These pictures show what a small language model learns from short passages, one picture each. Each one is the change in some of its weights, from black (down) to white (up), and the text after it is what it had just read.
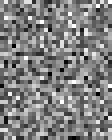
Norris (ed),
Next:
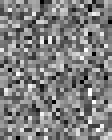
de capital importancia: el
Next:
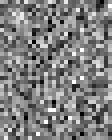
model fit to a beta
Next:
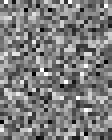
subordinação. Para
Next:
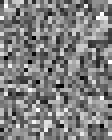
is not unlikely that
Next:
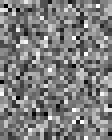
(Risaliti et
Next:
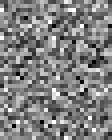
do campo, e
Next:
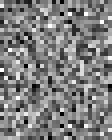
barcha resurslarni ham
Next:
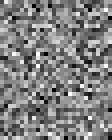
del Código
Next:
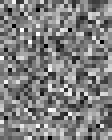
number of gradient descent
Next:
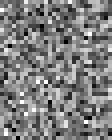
ALFIN en general,
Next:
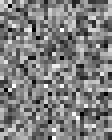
XFELs will lead
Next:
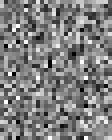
can be replaced by the
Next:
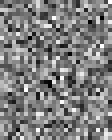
yordam beradi.
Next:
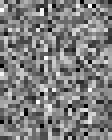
te hanteren. De
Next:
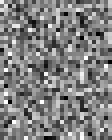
concepts have now been proposed
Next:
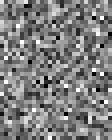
shock front in
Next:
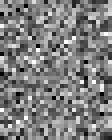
axborot tizimlari bilan
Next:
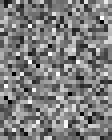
nivel de confianza
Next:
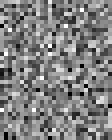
section \\ $\ee \rightarrow
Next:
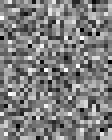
Foreign Language.
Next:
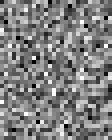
in the VR, the
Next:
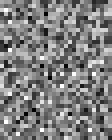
профессиональной деятельности,
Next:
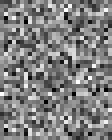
of the violation of the
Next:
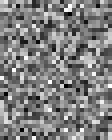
for every grid point in
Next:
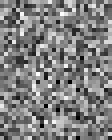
the line of sight.
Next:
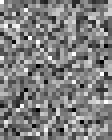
operators $U(z),
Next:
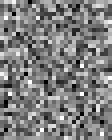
подход, основанный на
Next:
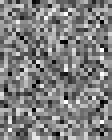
Corte Constitucional en
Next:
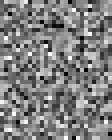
S~Y, Pan
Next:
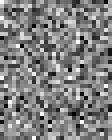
$\chi$ of corresponding
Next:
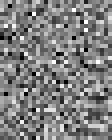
a linear dynamical equation. The
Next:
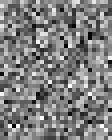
is imaginary as well,
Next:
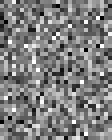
improvements. Among
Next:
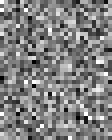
sets of boundary conditions are combined
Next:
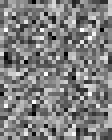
branches 4.1
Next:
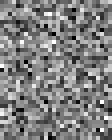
ta'minlash va
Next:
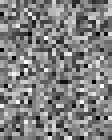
دسترسی به
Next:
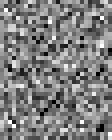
at extreme high
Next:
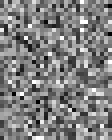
approximation is likely to break
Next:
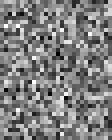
history of the formation of
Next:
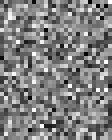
\lo {X \hi
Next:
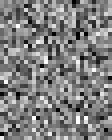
may increase the contribution of several
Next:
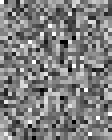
evolution and neutron star mass
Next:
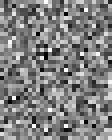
overlapping of
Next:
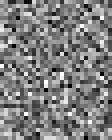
Da confluência entre
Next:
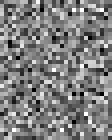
and a timescale for
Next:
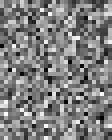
ее использования в
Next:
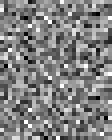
o uso da crase
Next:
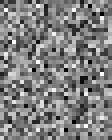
the appearance channel,
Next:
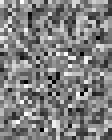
$2d$, therefore
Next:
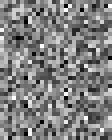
characterize the hadronic final
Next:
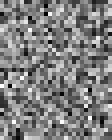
в тому, щоб
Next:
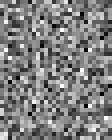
perangkat yang
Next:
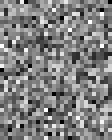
qilib, aslida
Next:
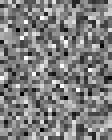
papel para que os
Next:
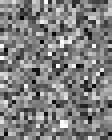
envolvam como estudo
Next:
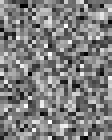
ending at $j$,
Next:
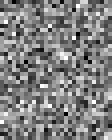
O'zbekiston pedagogika
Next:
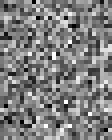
nos quotidiens
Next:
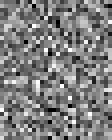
that of $a$,
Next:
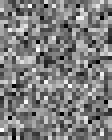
as standalone standard
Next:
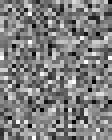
neutron/proton ratio
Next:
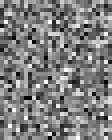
a misdirection for
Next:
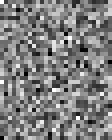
compute some low energy observables
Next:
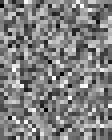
ўқишни давом
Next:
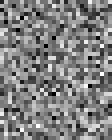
NIR color in the
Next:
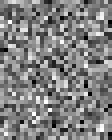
attractive energy, and
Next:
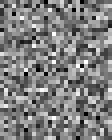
to measure and analyze the
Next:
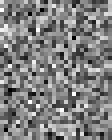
the momentum transfer. It is
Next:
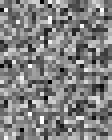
на принципах
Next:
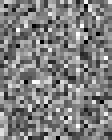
sizes of reference tables
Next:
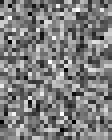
and the unitary implementability
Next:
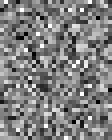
Moreover, forecasting errors
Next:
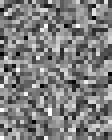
longitudinal boost
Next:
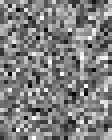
SN feedback should be
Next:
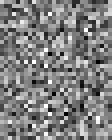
between data points being smaller than
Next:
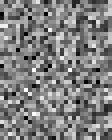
oshirish ularning o‘z
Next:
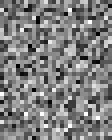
у класі є
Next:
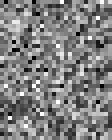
Ulug‘bek va
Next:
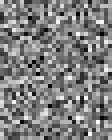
руки шейку
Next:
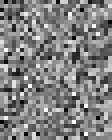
computers. computer
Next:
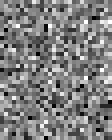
que variações na
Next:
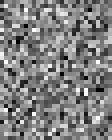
dominated by transitions down
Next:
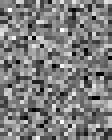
de todo o desenvolvimento deste
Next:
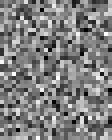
different option that we have
